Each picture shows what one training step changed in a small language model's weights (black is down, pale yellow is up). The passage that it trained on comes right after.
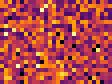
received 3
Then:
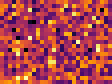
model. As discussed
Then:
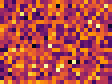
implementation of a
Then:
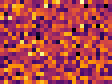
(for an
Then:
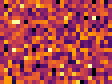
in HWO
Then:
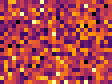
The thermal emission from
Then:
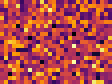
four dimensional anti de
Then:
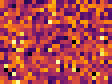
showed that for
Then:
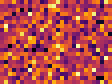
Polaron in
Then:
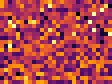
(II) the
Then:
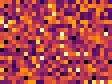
be stable:
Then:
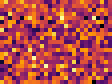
wings of the
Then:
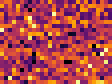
not produce a
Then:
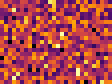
is the anisotropy
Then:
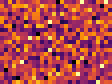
and $y =
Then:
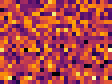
the low lying
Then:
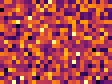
higher temperatures to the
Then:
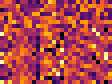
the use of
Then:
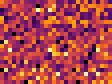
we show an
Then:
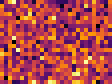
value, consistent with
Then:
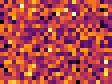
to that of
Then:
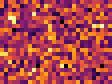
rotating an
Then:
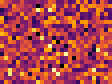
we compare the
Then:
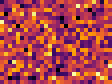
classical one. This
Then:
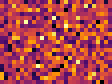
} and we
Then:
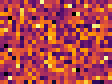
device at
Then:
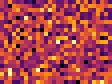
while being the
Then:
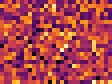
can write
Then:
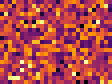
the colour index
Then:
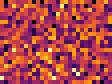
in our case,
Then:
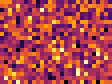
how the packet
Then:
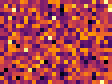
but this is still
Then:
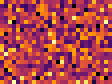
be inputted to
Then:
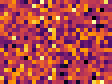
is slightly different
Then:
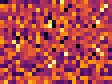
helium are
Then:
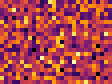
is large. This
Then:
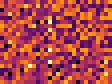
to construct phase
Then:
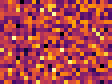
considering the corresponding
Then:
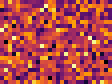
through successive
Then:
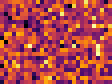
such that if we
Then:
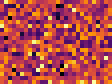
a kernel
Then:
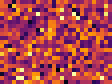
two pulses.
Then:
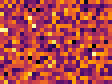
models did not
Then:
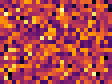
this Gluon
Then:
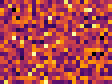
crystallization with
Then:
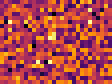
method presented in this
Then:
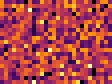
in Fig.
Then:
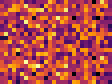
3; this
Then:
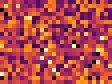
that these binaries
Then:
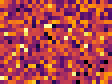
best-fit model
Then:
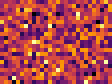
a reflection through
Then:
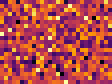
by powers
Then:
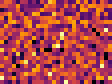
the dominant
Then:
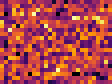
when one describes
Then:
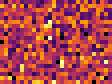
are located at
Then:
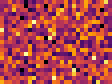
section presents all
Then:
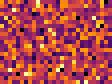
uses CNN with
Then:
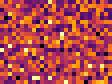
to the fluctuations from
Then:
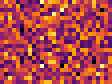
combining the
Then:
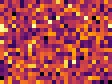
picture of the
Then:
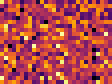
critical scalar field
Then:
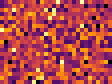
interesting parameters (one
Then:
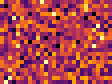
independently confirmed
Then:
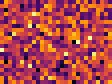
a result,
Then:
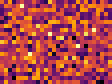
of Astronomy
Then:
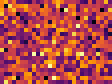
over $\xi$
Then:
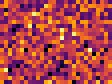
a best fit at
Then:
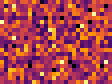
is in field because
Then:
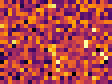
z. The first
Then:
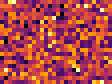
direct alternative to
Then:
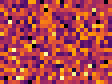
evidence for any
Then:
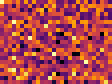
effective for a particular
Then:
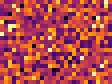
by Hagan
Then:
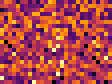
the boundary condition
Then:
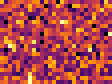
trend found
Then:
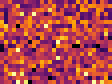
one asset
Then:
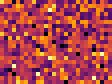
integral is about
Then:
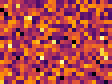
that the lower
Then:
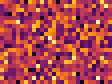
explore issues
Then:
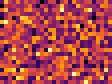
in the interactions for
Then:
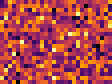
-2 \Lambda
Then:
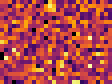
properties in a large
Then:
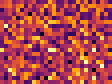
photon, and to
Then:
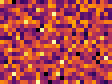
capture the number of
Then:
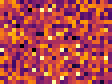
they quantitatively
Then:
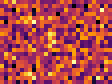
avoid collisions with
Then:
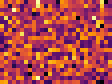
of CNN
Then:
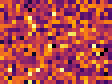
not infer information
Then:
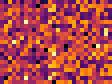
and H.
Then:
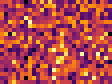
similar. However,
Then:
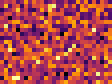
DW the magnetization
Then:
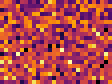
the observed extreme
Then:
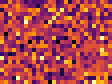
and that analogous
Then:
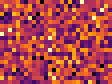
by quantizing
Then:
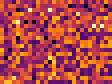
has discussed in section
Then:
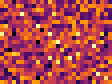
used to determine the
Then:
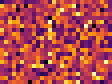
detection are presented in
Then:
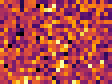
We detect a source
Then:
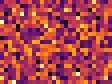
the second one is
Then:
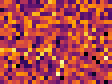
the energy spectrum that
